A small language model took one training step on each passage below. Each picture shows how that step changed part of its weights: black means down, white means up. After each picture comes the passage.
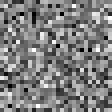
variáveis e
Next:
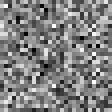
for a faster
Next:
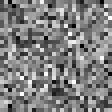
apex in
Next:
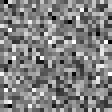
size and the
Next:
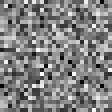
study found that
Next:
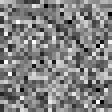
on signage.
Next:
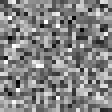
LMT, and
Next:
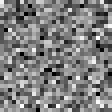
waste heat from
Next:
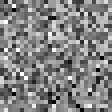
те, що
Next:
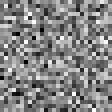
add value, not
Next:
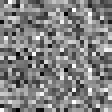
Flight No
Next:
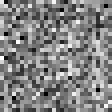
sujeitos e
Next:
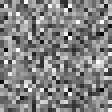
уларни нав
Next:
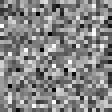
den es auf
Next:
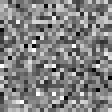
die Kategorie
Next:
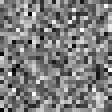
un proceso
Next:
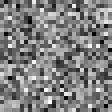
feared and
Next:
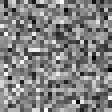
stance phase in
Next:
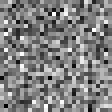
en 2e. van
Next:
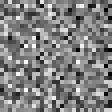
urban and
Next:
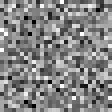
iterated line
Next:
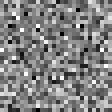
high accrual
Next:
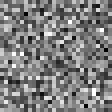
exceeds the
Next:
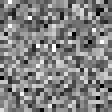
out, however,
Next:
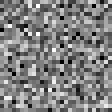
yang polos,
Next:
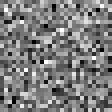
to *TAC*
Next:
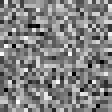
that all RDA
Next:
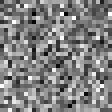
machine learning
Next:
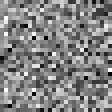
store in a
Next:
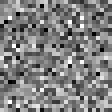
ato de ler
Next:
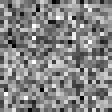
from hosts to
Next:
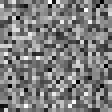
the mechanism
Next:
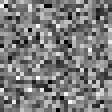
resultantes del delito
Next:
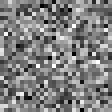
of ethnic
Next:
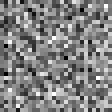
А ва Б
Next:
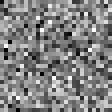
represent the latest
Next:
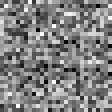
industrie private,
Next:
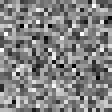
by progressive
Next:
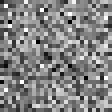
um sentido
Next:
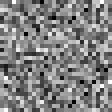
have made significant
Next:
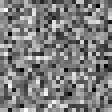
the paradigm
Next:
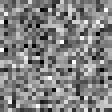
tezda hal
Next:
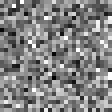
thinking, and
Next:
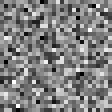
La validación del
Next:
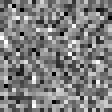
de pez.
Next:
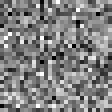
two warring
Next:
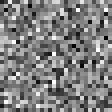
conscients du
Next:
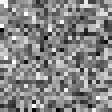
also be covered
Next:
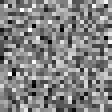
in human factors and
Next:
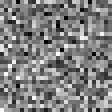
region is higher
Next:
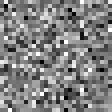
hal etish
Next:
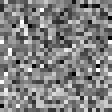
level; they seem
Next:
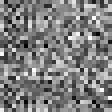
deleite da
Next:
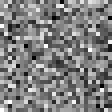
lactose) with
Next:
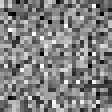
and Rabung
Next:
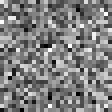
to meet user
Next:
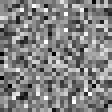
процесс /
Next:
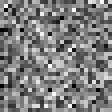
do Direito à
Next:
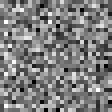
the research locale.
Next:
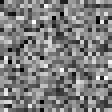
causes and
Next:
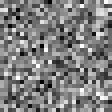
area of the
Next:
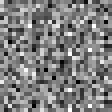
and As'aril
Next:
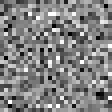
allowing it to
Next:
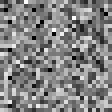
give us a
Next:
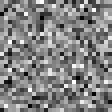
more modular, and
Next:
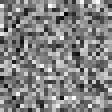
**A arte não
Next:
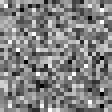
which must be
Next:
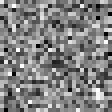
is increasingly
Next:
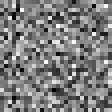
uning o‘z
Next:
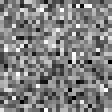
Ag Nps are
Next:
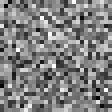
на мед
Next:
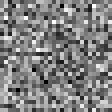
request for first
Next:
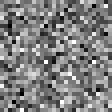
o período
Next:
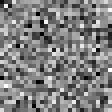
and kill some of
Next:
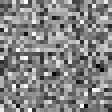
including in the
